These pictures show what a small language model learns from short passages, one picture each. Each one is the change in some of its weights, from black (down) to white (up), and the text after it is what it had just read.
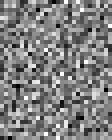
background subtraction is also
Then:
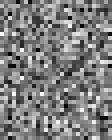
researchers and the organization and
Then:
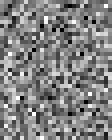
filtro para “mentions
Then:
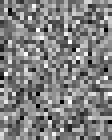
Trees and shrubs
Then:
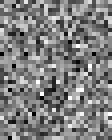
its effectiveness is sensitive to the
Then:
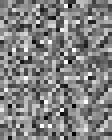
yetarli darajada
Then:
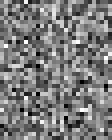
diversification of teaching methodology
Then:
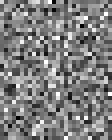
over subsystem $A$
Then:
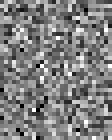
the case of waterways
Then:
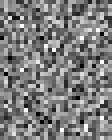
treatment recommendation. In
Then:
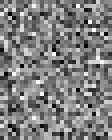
R. & Stein,
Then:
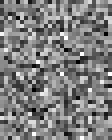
society from a scientific, theoretical
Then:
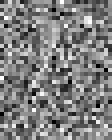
las contradicciones
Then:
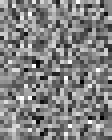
unumdorligi va
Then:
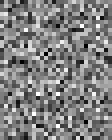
inner line permit was the
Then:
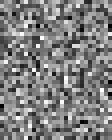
explicitly work to combine
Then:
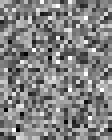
breast feeding is associated
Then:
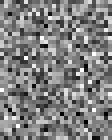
one of the largest
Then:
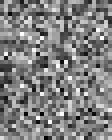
de precedentes, no
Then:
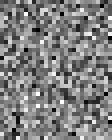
retrieval of the
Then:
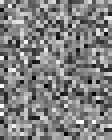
+ \partial_x
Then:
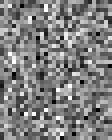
for example, neutrino-photon
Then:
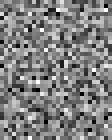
does not diffract into
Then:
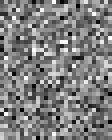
ideas subyacentes
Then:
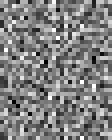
науковців, що
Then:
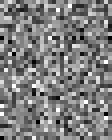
the form appropriate for mobility
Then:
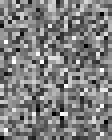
nazaridan bu jarayonlar
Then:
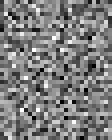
Ásia e o
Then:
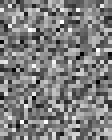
time-independent, but
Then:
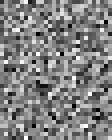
hole bounce, with
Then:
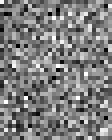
status of dentition and
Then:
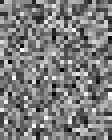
that the main contribution of the
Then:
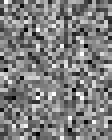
onto two dimensions, by
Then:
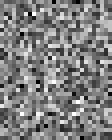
seeing a pool of
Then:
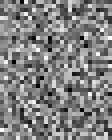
of our simulation setup),
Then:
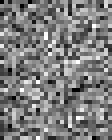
with local health institutions, and
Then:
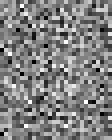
{author} {\bibinfo
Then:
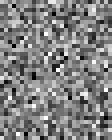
1 , the company will
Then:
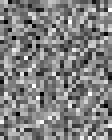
brothers” kompaniyasi
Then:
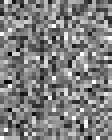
on the scale of the
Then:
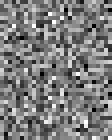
the number of of times
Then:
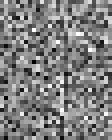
ushbu chizmalar
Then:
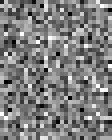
and in such cases, the
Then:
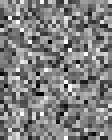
бўлиб сўзнинг
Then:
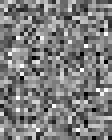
the corresponding minimum takes place when
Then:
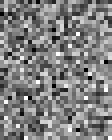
research covers the question of
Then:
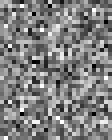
qilish ko'zda
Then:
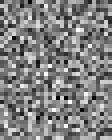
be viewed as a
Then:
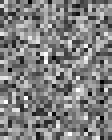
development, a marker of
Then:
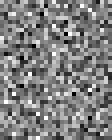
encounters (or even
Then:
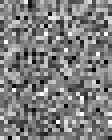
although the signal from the Re
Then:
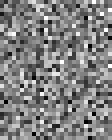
[†] Paired
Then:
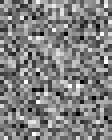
decided, fixed,
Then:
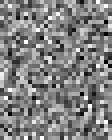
but are rather separated.
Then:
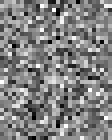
thing arrive from the
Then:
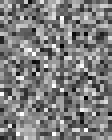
contributes to about 31%
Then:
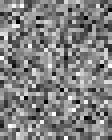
biznesni rivojlantirish orqali
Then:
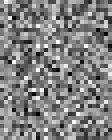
línea que
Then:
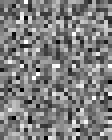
single photons are injected into
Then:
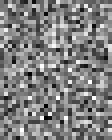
alternating quadrupoles
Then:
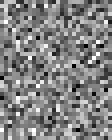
a superconductor material (see
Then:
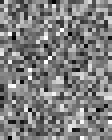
an integrated approach for the
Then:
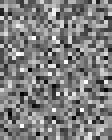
across the Balkan region.
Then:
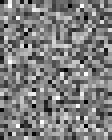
décadas no campo
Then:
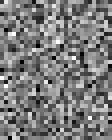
that improving the representation of
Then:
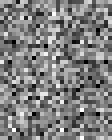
figures, indicating that the
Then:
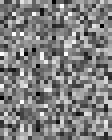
future calculator Figure 1:
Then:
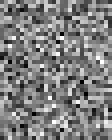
the drop. A
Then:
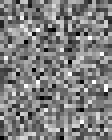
explore their decision-making
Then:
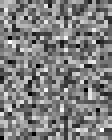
package title Data
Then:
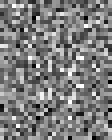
of distinctly different plant types
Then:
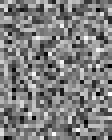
the greater number of setup
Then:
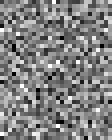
في تعزيز
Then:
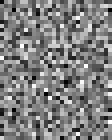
fewer than seven
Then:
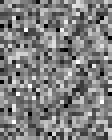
produced content and project's results
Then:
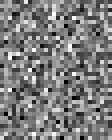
foundation for more effective
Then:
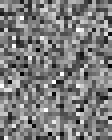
control such forces and the energy
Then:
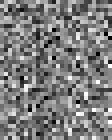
the ground state of the Hamiltonian
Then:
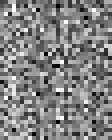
keng tarqalgan
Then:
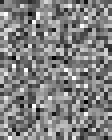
a mosaic of
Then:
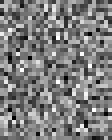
in the study. The data
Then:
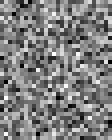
based on real replication
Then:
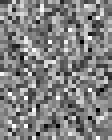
of the Hilbert space
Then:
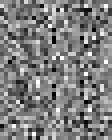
between them almost till the
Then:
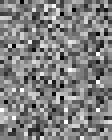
of interest Study design:
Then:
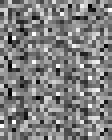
Foreign Language
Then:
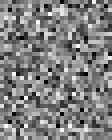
the projectile and
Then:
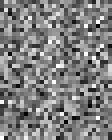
S protein, containing
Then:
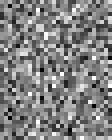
can be made more inclusive
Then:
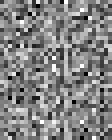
essential to making informed decisions
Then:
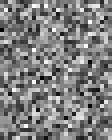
Female respondents are more
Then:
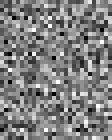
The first connects the work
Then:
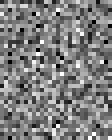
heads and superiors
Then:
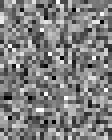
va tarbiyada
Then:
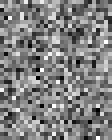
starts between 1 and
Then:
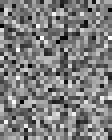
\nonumber N_{33}
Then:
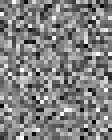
ji je Thea iz
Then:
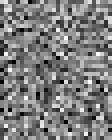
же пережила
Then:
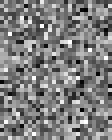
recent effective interaction for this
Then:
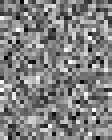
of the MS. For
